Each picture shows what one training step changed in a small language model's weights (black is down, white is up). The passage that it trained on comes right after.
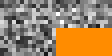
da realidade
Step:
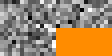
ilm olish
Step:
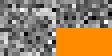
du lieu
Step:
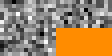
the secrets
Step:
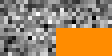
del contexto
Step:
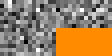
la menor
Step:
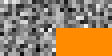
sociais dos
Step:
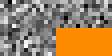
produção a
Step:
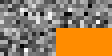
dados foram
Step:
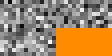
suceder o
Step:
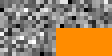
la constitución
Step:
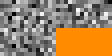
jurados es
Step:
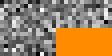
um traço
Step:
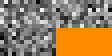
se entrelaça
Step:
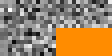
efek yang
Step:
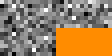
plazo y
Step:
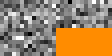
Один из
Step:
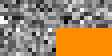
sentido de
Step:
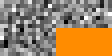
de werkers
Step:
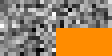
bir so'z
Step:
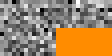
gibt es
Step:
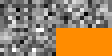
sau ca
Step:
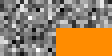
que os sistemas
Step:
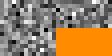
guiar la
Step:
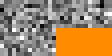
trata de
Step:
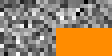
за народна
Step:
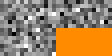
de Gestão
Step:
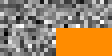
и Урала
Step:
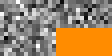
por problemas
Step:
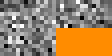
а також
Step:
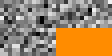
xil deb
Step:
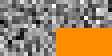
Ce qui
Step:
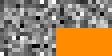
qildi. Bu
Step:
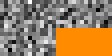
the period
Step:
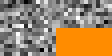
средств на
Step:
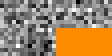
da figura
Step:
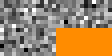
compreender o
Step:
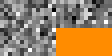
seu capital
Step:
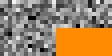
va usullarni
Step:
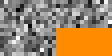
so habe er
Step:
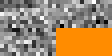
ва уларга
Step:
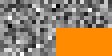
nicht in die
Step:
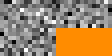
atenta do
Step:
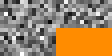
tels que
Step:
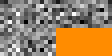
te zien dat
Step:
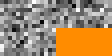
ham ustun
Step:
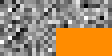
vereda del
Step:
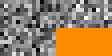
que eso no
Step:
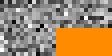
El procesamiento
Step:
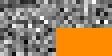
на месте
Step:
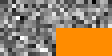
y mediante
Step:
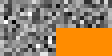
fazer um
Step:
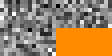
nationale de
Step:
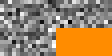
il ribes
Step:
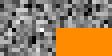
distribui os
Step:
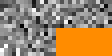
va tarbiya
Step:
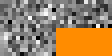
Como o
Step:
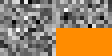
a kol.
